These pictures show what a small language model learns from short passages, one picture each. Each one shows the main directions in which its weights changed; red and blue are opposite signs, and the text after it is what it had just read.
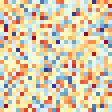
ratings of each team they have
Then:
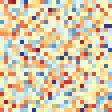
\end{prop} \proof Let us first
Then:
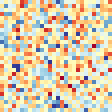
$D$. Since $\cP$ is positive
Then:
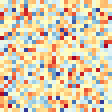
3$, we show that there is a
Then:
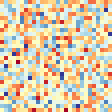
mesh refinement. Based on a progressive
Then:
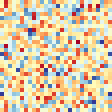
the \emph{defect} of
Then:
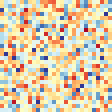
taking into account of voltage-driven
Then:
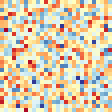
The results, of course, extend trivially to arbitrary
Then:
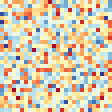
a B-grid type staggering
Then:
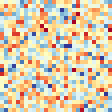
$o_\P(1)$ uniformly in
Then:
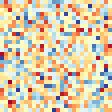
atomistic configuration $q$. We denote by
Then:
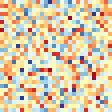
a classical sense for all $\tau > 0$
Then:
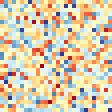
at most $p$ intervals of length at most
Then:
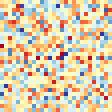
of the quadrilateral are
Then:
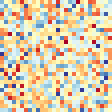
$\Exp\Exp K$ and hence compact.
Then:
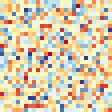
linear group of invertible matrices in $\FF^{n
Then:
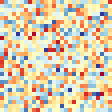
accurate and efficient prediction of complex turbulent flows
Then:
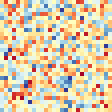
distribution of this vector is a random linear transformation of
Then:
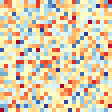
general functional. For $a \geqq
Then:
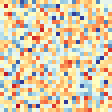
$a \leq b \rightarrowtail 0
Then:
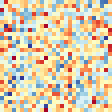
pull the kink over or under the
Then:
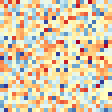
\begin{displaymath} d(x+t
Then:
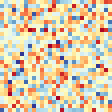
identities, an automatic structure for the product can
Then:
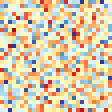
that $p\mapsto M_p$ is
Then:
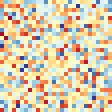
of the workpiece. For studying
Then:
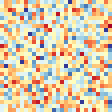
stochastic linear integral. We apply the stochastic Stokes
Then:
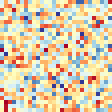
Taylor expansions at $p=0 $ of two
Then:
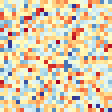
operator $M_\kappa$. To prove the
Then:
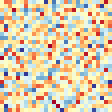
classes of constant sequences. We let \[
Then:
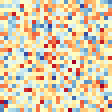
in particular that the two sampling strategies visually focus
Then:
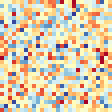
work of R{\o}rdam
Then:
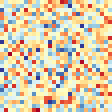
presents a more realistic application of our proposed
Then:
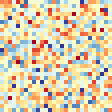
\subhead Elements of order two in
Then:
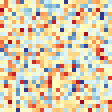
every $v,w \prec\DD$.
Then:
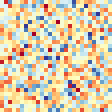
\draw (5) edge [bend
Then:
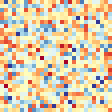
objects}). It is not the case that every
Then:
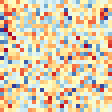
function for every element in a sequence of maximal contact
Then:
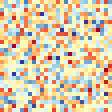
($\beta=4$). A series representation has been
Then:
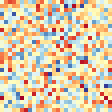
\exp)$, which proves the inclusion ${\mathcal
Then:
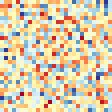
\, {\it Lecture Notes in Math.
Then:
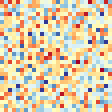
\begin{array}{cc} M_{\alpha
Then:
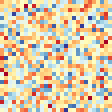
In what follows we focus on the first method for
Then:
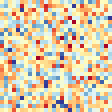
in $G$, then there is a proper local
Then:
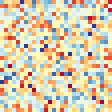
at zero.) Extend the structure of a
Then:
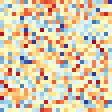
these and uncover the full emergent
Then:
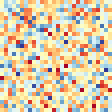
cell neighbor list. The cells are identical to each
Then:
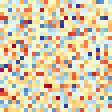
closed-form 1D integrodifferential equation along
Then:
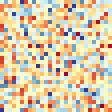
this and the continuity of $A$. Even
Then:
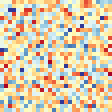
graph. By projecting a graph from any point
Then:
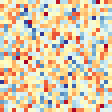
q A$, and there exist $z \equiv
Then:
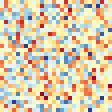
$\J_k(x)$ are disjoint,
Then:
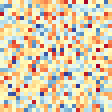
such that \[||x||\le
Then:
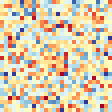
the other $t(G)$ vertices of
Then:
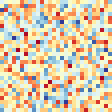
$\one$ must have the vertex operator map defined
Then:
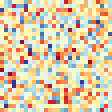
Since $\mathcal{V}_{2r}$ has
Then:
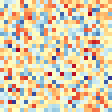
$\rho$, one can get guaranteed rates with
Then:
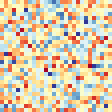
comparison. Because of this and for the
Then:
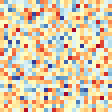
smallest subinterval containing all the endpoints of
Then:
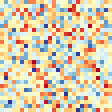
generality assume moreover that \begin{equation*}
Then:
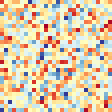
|---|---|---| | Angel between tangent vector
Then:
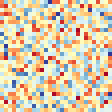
a solution of a Lyapunov equation. We showed that
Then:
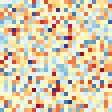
following identities: \begin{gather*}
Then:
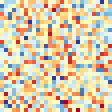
2}. Replace $\Omega_1$ by
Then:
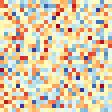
for $ x\in\R$ (see
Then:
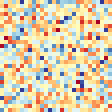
the value of $t_0 > 0$.
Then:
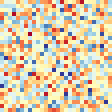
conjecture is inductively equivalent to the existence of a
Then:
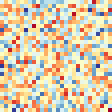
data by taking more divisions for each
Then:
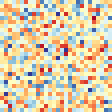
very last time point $T$ with probability going
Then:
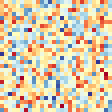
an $A[\pi]$-module
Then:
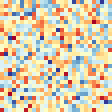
the factorization patterns of $f$ and
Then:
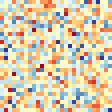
over an arbitrary field $K$, let
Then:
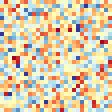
r}\neq\emptyset$ is satisfied in the
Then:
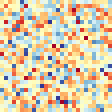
$\omega_j$, weights of the dominant
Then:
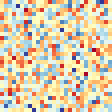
A tensor can be matricized along each of
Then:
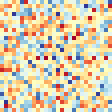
this is sufficient to provide an accurate enough approximation for
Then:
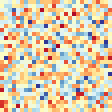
minimal version. The innovative component of the
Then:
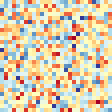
)$. But $C_\lambda \cap
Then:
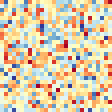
settings} \subsubsection{Solution sets generation}
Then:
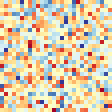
the probability that Property 1 is
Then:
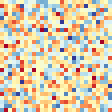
of $M(K)$ among all convex
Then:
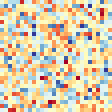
\S 3) by the usual components \[
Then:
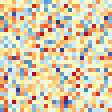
will be an explicit example for another more interesting
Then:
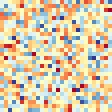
$E(\Gamma)$ is its size. A
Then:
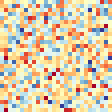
and $(*,*,c)$ the lines of the
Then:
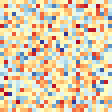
and hybrid algorithm performs better than
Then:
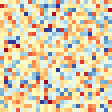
to 2 modulo 4. In a cubic
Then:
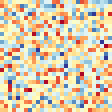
for the studying of deformations of complex
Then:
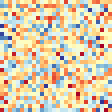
and assume that $A = P(S)
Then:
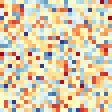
of $FS_n$ and of
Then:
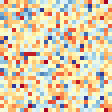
N} )$ is injective on a neighborhood of
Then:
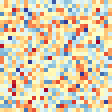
step we independently generate a geometric random graph with
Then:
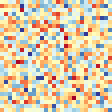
in the $i$th row and column,
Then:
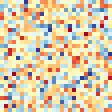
across the Pacific. We provide a brief
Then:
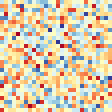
of low-diffusive and accurate
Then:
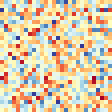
perturbative arguments. \begin{lem} The
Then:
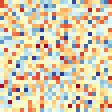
for a given graph $G$, determining its
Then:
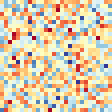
(-\lambda/a_n))$, which tends
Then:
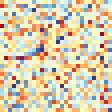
and Problem \ref{Popa' conjecture},
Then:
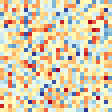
term to be replaced by a more general linear term
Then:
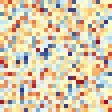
\times S^1$. They give
